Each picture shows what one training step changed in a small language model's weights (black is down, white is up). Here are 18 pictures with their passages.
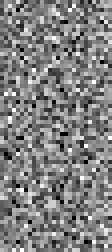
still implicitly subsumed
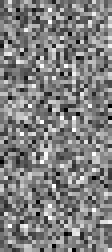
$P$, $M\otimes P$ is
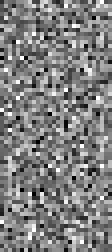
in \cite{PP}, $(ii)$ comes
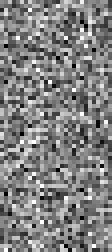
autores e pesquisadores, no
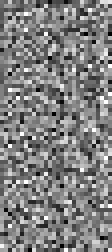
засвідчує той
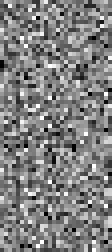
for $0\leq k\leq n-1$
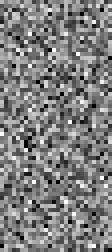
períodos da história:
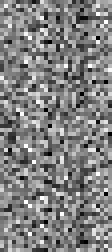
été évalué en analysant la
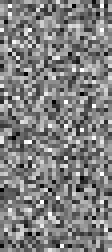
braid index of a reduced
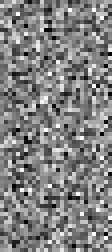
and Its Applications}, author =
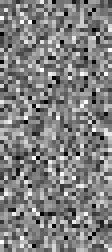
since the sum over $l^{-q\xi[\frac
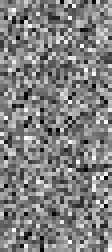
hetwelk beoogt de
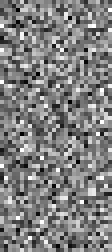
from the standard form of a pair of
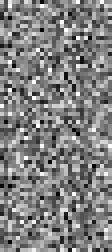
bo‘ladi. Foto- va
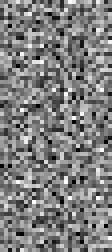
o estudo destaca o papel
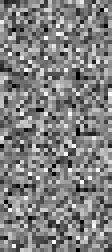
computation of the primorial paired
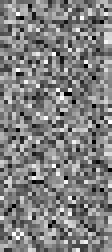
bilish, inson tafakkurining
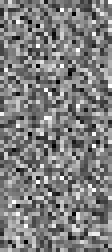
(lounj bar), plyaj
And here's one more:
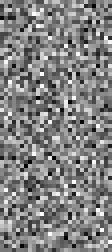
muzicală. După cum e
